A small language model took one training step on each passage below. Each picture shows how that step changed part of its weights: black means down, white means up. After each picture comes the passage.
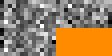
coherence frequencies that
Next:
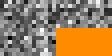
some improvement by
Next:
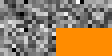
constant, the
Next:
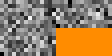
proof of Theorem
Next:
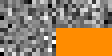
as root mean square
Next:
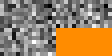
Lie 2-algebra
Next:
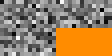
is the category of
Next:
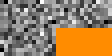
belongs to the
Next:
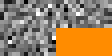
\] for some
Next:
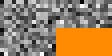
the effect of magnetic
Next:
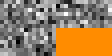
at low temperatures
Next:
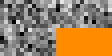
is high enough,
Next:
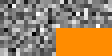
for local dependence with
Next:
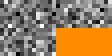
and gave a
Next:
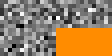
d+\Delta s
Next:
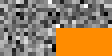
That is,
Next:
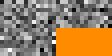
the system entropy
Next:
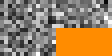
in $E
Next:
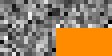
$\Delta$ centered
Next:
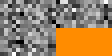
of those classes of
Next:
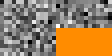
the waveform as
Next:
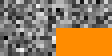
in this way,
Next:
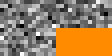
Adam, is
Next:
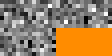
blur} from
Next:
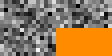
result, we let
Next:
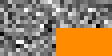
are convergent in
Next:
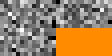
branching ratio of
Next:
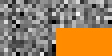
of state dependent delay
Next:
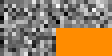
escape from local
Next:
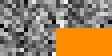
gravity, $\log
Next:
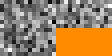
3$ we do
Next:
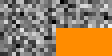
of a given
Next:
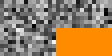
write the Hamiltonian of
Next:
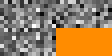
K dA$
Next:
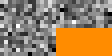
maps since they are
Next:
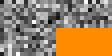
the evaluation metrics.
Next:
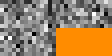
bounded operator on the
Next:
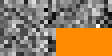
write out the proof
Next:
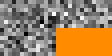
FIM state is
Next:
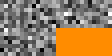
has at least one
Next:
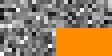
it goes up from
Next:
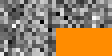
$S$ up
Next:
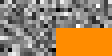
backwards Ricci flow
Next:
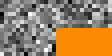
we find that the
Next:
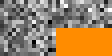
to relate the
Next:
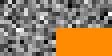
an element of
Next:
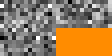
we deduced from
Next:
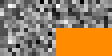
sign. Even
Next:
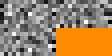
is found that the
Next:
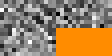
$L$ has
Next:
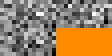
for studying power
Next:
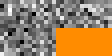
particle and developed a
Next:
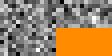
distribution of \[
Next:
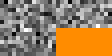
Another important question
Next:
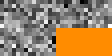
features from O and
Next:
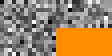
the superscript
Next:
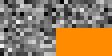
cover of Subsection
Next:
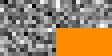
SNR is determined by
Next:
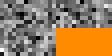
brane, while gravity
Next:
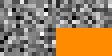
such a method is
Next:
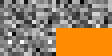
and the asymptotic future
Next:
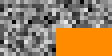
nodes and edges.
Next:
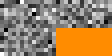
the dominance
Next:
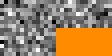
~ \ldots ~
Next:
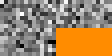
1$. Therefore,
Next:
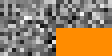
a unique solution
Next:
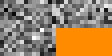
performed well in the
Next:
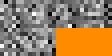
virtue of Lemma
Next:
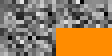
fact, as is
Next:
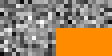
of course differs
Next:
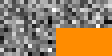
with the expectations
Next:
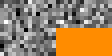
et al.
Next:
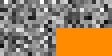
problem numerically in recent
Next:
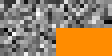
$$ for an arbitrary
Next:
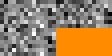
thus assume that
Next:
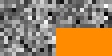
obtain by the
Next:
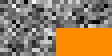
exit stages.
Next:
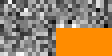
strong dependence on
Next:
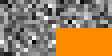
can be used to
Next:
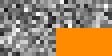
processes are simulated using
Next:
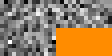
If for some
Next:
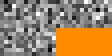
regularity for the
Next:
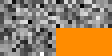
Distance \(
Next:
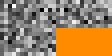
due to the random
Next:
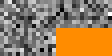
numerical calculations are the
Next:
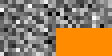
$S$ is
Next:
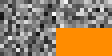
broadening factor of
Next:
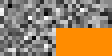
We have made a
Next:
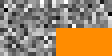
Special attention must
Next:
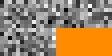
the rounded
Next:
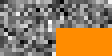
associated atoms, might
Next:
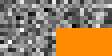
really a
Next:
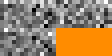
converted into heat
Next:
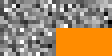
\\ \hline
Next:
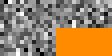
is much less obvious
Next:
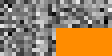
and rewrite the
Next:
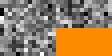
b)$ we
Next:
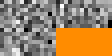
body column cycle
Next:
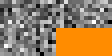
distribution needed to satisfy
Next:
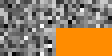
Now to do
